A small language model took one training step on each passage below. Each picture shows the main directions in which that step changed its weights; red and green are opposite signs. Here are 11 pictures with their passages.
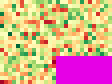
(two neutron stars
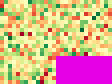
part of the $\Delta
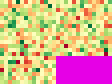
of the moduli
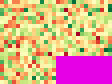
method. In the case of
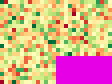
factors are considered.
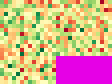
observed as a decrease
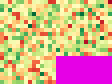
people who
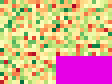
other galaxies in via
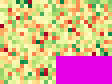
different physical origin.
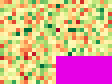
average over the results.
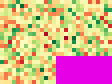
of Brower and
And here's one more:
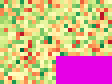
density is not limited
